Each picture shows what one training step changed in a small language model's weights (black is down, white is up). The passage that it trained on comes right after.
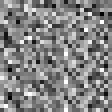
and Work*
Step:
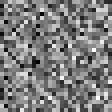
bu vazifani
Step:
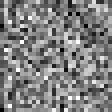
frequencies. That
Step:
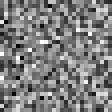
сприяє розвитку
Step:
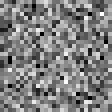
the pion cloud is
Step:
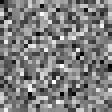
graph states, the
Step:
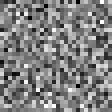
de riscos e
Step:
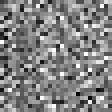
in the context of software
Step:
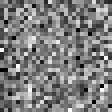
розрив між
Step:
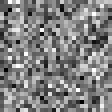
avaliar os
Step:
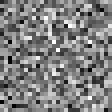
of plasma with the help
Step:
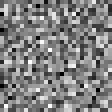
behavior described by the standard
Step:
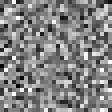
in which cooperation of many
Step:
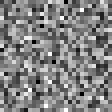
and Future
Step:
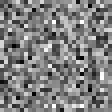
e a valorização
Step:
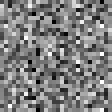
and scanning electron
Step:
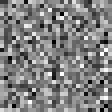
en España
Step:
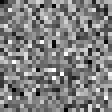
the ground-based
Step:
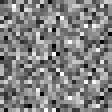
in the gas disk,
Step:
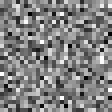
im Boden
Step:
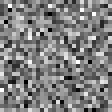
ingredient in
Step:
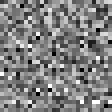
en las tradiciones
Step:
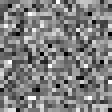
des préoccupations
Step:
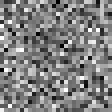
fixed at a value typical
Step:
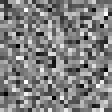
{\it Nuclear
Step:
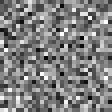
discovery of two
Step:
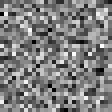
parametrization of the
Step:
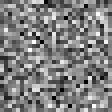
between the persistent
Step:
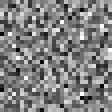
puntos si la
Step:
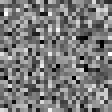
ilmiy faoliyatga
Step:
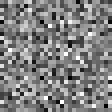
spin-orbit interaction
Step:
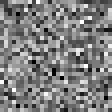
electrical stimulation
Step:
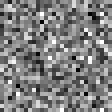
with seven propagators
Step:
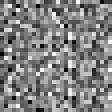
black holes. The low
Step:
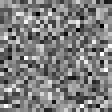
The automatic segmentation
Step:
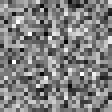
branching fractions either
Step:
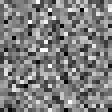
time step $n$,
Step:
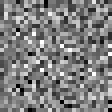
problems such as lack of
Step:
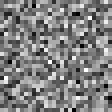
debate on the actual
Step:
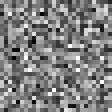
todo el espacio
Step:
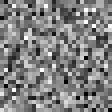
and ($kT
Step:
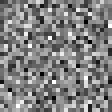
the diagram. All additional
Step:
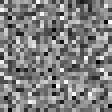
same distance are different.
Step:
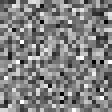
is over the objects in
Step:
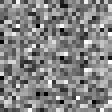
that reversing the
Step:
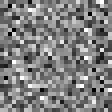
is the normalized Bose
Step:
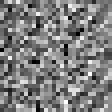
texnologiyalardan foydalanish
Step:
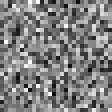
nodes $k$ and
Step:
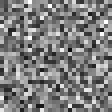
easy to see that
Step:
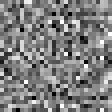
Festas); a
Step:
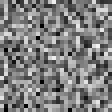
в первую
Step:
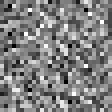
2D Bose gas
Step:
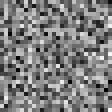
людей та
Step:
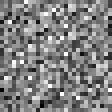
structure, which may be
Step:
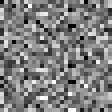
excited states, although the
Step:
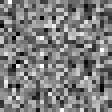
molecular views.
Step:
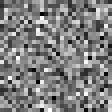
dapat meningkatkan
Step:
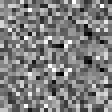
worse than for
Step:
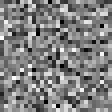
FM state as seen
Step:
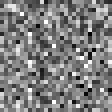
has already been discussed
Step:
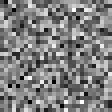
Clusters of energy
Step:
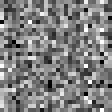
= \textwidth]{}
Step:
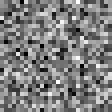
simples, como
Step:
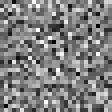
measured $S$ by
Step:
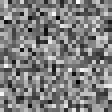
dos clientes nas
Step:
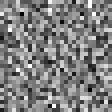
o direcionamento da
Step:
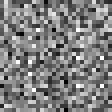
nor theoretical data are available
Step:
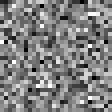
experiment themselves
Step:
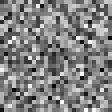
in current atomic
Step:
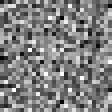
the third line collects
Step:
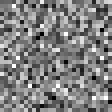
at small confinement
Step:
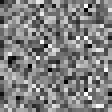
the redshift parameter as
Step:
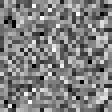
comprendere cosa
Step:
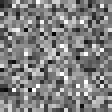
aks etishi
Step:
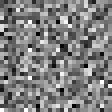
\phi \rightarrow
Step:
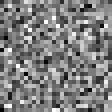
effects. Due to
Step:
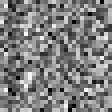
40% всього
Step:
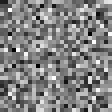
the impact of this
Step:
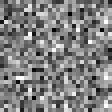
Otherwise, if
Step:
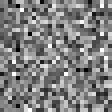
la régulation*.
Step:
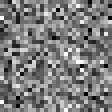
U rus,
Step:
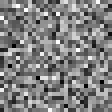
S \rangle$, and
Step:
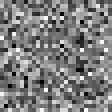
The added continuum point
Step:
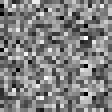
motors that
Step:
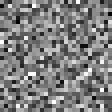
data de la segunda
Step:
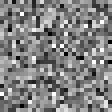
is integrated between the limits
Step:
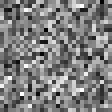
destacar que todos os
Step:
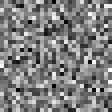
systems are seen at relatively
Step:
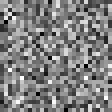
the identity function taken as
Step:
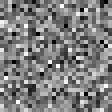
team research"da
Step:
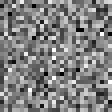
be seen as a
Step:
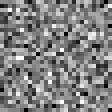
dastlabki ilmiy
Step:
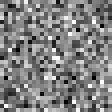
de experimentos, es
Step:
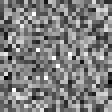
формування в Україні
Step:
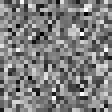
vortex state superposition
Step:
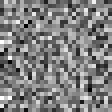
o personagem principal
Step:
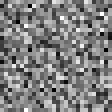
a la nutrida
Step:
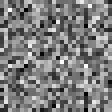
на испанском
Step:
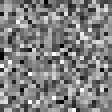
interesting limits. First,
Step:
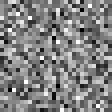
a Contribuição
